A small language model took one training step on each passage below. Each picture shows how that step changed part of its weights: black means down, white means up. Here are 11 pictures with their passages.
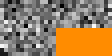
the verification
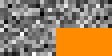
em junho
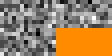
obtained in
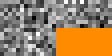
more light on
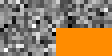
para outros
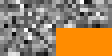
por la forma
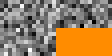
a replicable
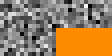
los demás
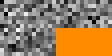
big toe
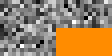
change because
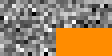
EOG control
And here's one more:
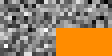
și analiza
